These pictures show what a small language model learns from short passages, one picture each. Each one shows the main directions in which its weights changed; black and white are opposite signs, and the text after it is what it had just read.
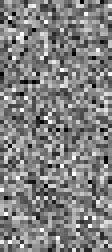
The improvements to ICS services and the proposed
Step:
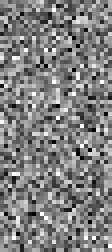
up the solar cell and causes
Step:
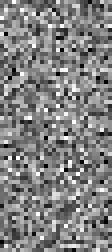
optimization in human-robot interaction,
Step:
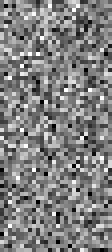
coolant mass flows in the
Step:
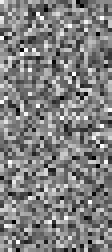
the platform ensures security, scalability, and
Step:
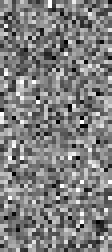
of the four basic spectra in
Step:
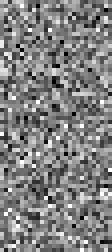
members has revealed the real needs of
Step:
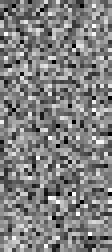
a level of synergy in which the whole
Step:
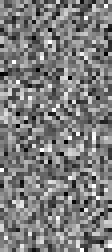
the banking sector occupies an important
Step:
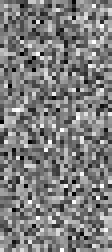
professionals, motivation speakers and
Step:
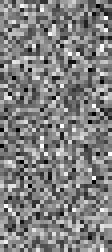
consider the following cases: Case 1 If
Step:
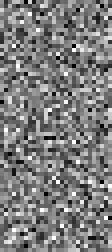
to various types of exploitation
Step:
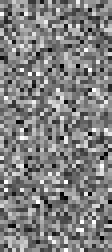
- 3 Minutes after recovery;
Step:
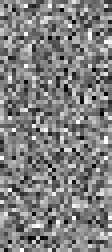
as they can remain in nature as
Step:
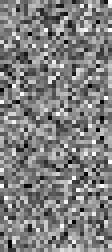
indigenous culture, and Totos
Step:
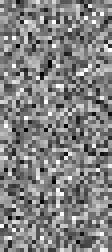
Disease Control, 2014).
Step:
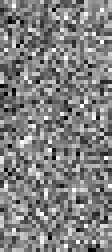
governmental institution aligns with the
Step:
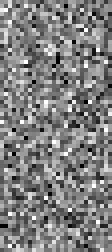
which includes loans and credits from
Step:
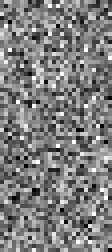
between the time of deposit and subsequent
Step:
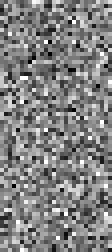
in the spectrum, results from
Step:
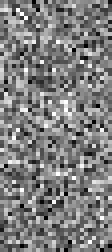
Beat activation processing The output of
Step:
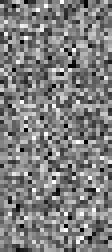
both Romance languages the first
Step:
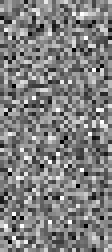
and tactics that are being used to examine
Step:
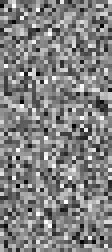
and drop off stations, and -
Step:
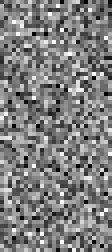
present work contain studies performed on humans
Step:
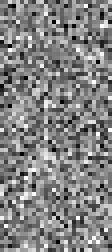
The Proposed Framework Workflow the
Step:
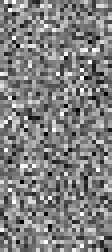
These complexes can form with 1, 2 or
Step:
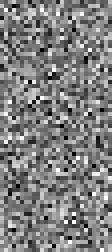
well as numerical analyses on the effects
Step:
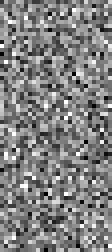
a particular cultural conception shapes
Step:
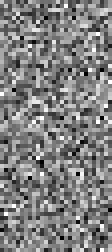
improve - ✓ Involving the
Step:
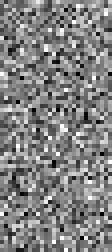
for the direct effect of IT service quality on
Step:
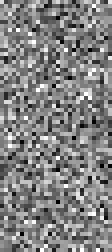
unenhanced image and the second
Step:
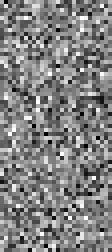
out using SWOT Analysis which was
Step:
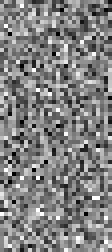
adsorption isotherms are the most important
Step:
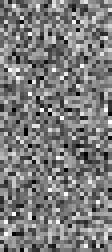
federal administration to build
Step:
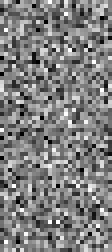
was connected to mechanical ventilation.
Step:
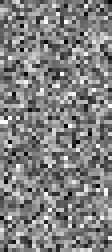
assessing the responses to 39 selected
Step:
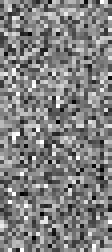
organizational embeddedness level are
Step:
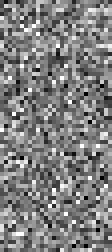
devices, we performed statistical analysis to
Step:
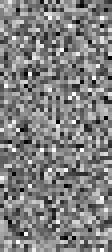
identified in transversal competency frameworks
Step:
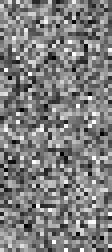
until the beginning of recent
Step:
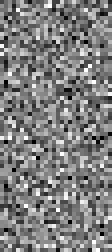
of Variance (ANOVA), which
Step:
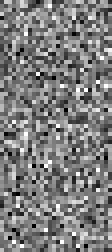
and inorganic fertilizers is
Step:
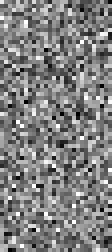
technology where online based plagiarism is
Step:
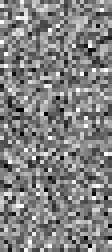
has prompted researchers to look for other
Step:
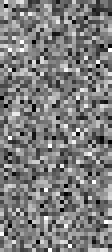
standards of the sites in order to be developed
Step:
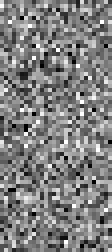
Nitrofurantoin is a
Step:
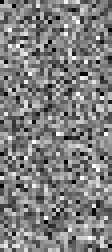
30. P Frank, A
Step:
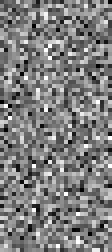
be avoided deal with civil
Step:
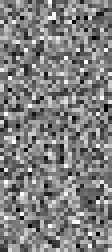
mg/L. The plates were
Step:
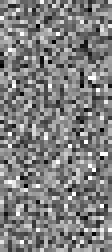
teachers to distribute the materials.
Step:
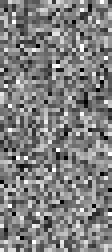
Lim and Lee [21] can allow
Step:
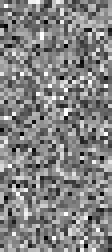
rump, preventing urine
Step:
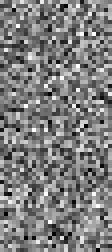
summarized here. The Mobile
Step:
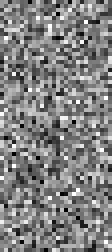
them to adapt to competitive
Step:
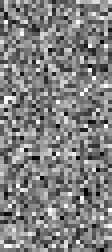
would be possible. At this BSG
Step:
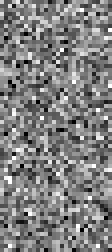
interest The authors have declared that no
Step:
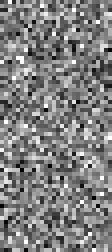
UMAP dimensionality reduction
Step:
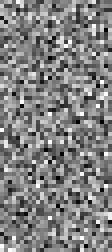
citizens' expectations are areas of
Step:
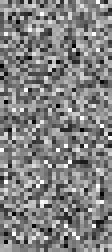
a human rights violation by the state as
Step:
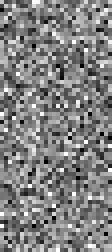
under the same parent. [18,
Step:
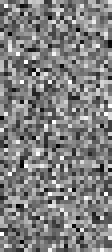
one's inner world as a result of
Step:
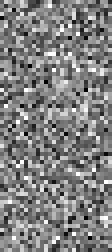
and limited interaction forces between the
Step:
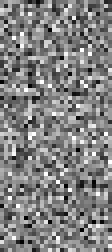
the codes in R, generating
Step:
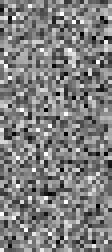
initiative. - CEG continues to work
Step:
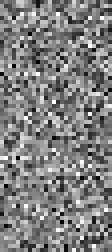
proofs for the theory. Where,
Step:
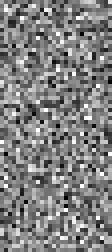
Ki Lok Kathayen by
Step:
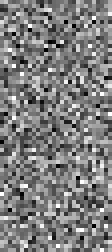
(57.1%) respondents strongly
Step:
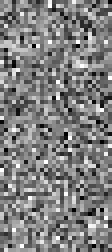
of the institutional and/or national research
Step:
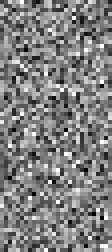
onboard sensors and internal
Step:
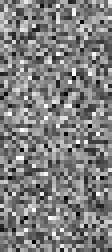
and tell the people that the ghosts
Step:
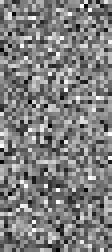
yes or no (confirmation)
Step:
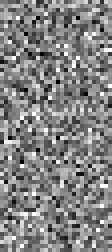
(MESF1, MESF2,
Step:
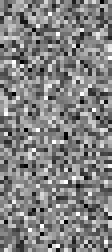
(Catholic). This decisive and
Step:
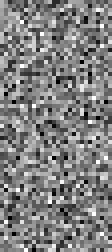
effective approaches to stem transmission of
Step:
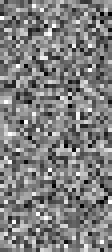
and related structures. Functions such as
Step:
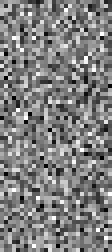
the limited compatibility of existing
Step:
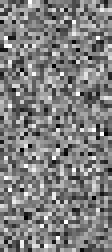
range of 41 – 50 years and the average
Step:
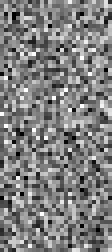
architectural and urban space.
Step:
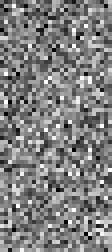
75% are farmers, rice
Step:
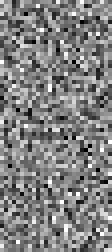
C, Matthews S.
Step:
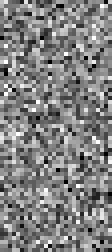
a congressional delegation of specific
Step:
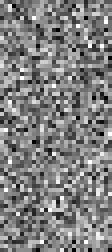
in the Supporting Information (Table
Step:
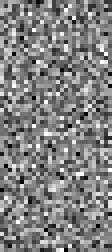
the part that comes with the investments is
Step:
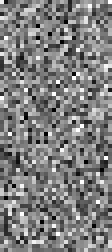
to privacy (Cullen &
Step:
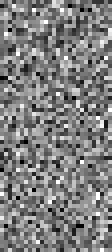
[2] Separate User
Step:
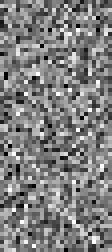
skiers. The subjects selected for
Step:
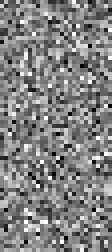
then refluxed for 3 h, then
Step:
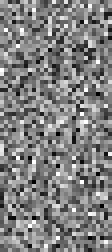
are modified and degrade to the grid
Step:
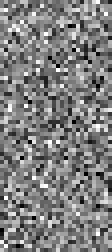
few words shifting stress to
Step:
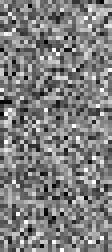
historical and cultural conditions, sometimes
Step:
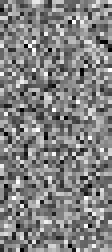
in the difference control task. The gain
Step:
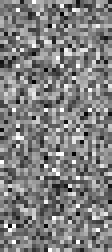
total of all generations compared to seniors
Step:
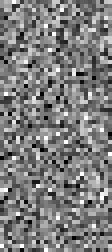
Keywords: phubbing;
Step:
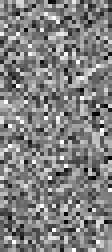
planning begins with market research, analysis
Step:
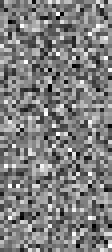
positive impact on Green software development ($P <
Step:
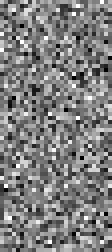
for developing alternate designs based on new
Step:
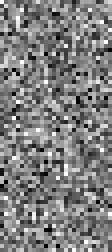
0.28 - The lamina properties obtained
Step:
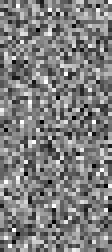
and anti HCV antibody
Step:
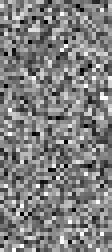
rise time at each step of 60 sec was
